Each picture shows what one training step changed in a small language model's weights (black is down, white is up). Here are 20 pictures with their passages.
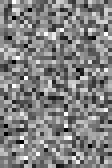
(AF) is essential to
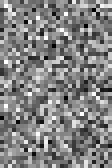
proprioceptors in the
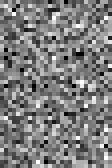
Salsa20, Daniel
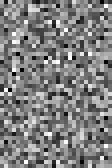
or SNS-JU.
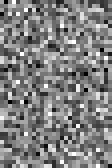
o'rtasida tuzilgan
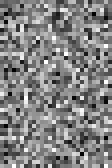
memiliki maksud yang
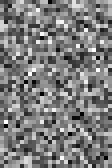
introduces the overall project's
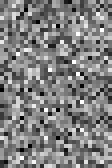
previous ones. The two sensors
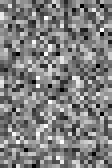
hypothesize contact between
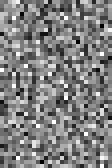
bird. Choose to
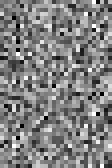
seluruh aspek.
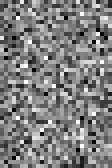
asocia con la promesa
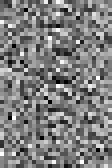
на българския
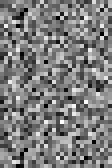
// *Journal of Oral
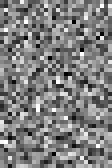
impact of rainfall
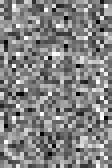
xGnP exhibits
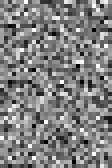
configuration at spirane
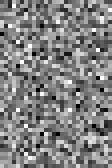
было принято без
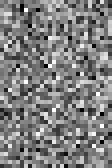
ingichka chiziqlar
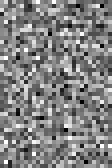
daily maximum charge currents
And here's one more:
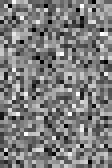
as ESP, AP,
